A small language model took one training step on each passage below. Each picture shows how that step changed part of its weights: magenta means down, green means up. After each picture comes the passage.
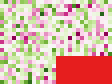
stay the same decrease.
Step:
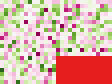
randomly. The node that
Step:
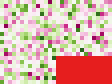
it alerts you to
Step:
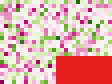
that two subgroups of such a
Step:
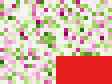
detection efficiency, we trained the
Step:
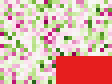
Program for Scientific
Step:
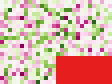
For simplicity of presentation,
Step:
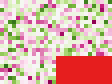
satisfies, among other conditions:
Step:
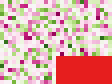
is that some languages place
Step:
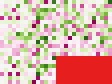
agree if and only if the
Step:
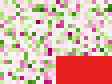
function (in our case:
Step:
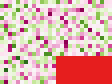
\sep analytic umbral
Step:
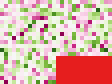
common time zero had to be
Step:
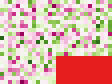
provided the fluid simulation with the
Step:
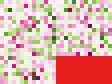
convergent on any subset of
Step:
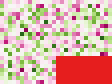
notion is formally defined considering
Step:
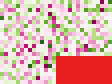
a morphism $f:
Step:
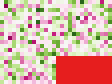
of the detector (or the
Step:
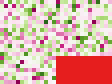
this form, we find that
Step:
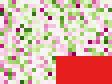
can reduce circuit depths
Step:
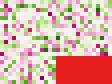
is an $n$-chain
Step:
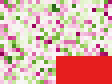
is $a \in
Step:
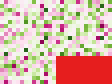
dependence on gate voltage is
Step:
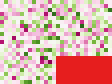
logarithm to base e,
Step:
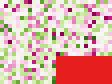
the barycentre offsets
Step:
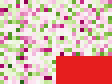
Geophysics, University of
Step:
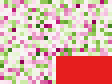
is nonempty. Theorem
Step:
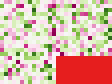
termes de substitutions
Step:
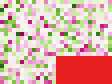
of condition (iii) is
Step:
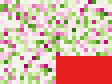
be solved directly. To
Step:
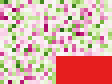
to the X-splitters
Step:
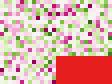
the same meaning as in
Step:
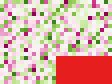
and the one given by
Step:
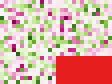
Regions shaded using
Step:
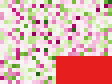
. Each unramified extension is
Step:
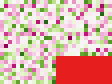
the grid is done by
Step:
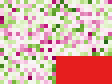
in essence, the proof
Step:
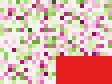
barely modified by the medium
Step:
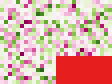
necessary to introduce an invariant
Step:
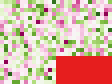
can be computed as:
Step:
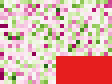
and $C$; on such
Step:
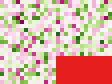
simulations compare with other theoretical and
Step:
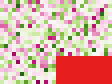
extended EOs are close
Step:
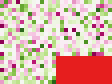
solves the {\it
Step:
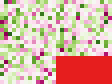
Peng, S.
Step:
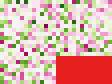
a compact Riemann surface of
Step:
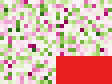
signal % Apply a moving
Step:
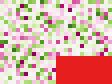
local coordinate transformation matrix, and
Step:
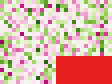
limitation of this basis set
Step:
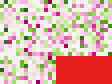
somewhat lesser-known
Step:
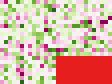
for both models. This difference
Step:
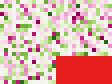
cells, the task builds
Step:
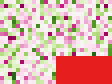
Lemma 4.3 of
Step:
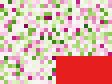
each model in classifying
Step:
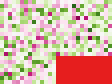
Let $\Q$ be a
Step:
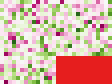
applied the present scheme to the
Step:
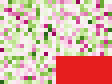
sharp rates with best constants,
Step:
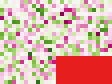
presented an exact and direct mapping
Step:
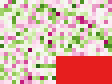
an element $v$ of
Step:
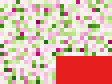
points simultaneously. \\\\
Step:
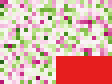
edge of $G$ have
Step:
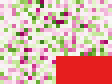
from Region 1.
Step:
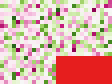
and $v$, such that
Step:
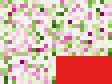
the main motivation for the
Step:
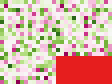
chemical potential, caloric
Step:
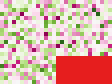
keen interest and useful
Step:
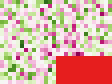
index are degenerate with one
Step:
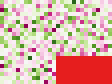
white square. An inset
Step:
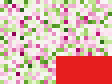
a certain further contribution to the
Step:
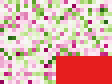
is dedicated to
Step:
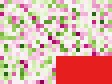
but should rather be regarded
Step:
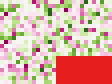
domain of consideration includes its
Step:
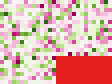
data in MNI space
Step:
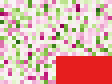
has rank three over $\mathbb
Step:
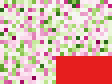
inspired to a recent numerical
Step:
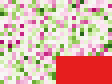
map from $X$ to
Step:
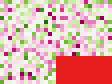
a line $l^*$ through
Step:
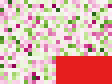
since between any two algebraic numbers
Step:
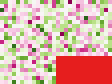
of $\ZZ$, the
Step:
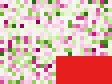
naturally small. \noindent
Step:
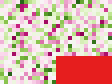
when $$\mid \mid
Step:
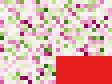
is also a consequence of
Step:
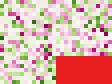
is well defined modulo the line
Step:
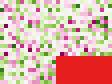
that $\bar\eps$,
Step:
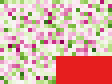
the geometry of the hyperbolic manifold
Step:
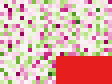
map $X\mapsto
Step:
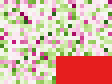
activities in the
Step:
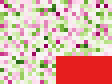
singular (in particular on
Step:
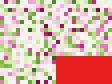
strings consistently propagate
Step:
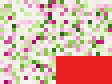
the classical Fock space
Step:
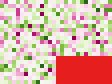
these fermion contributions are meaningful
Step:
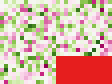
the fit function. The total
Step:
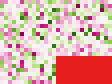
were used to compute each
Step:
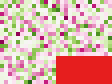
of the setup used to measure
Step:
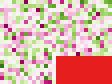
is homothetic to
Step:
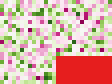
to translate it. Consider
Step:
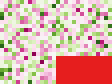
Arboreal Gas
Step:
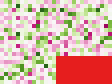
only if $F$ satisfies
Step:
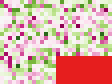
\forall \quad t
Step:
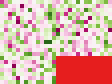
taken to have the form $$
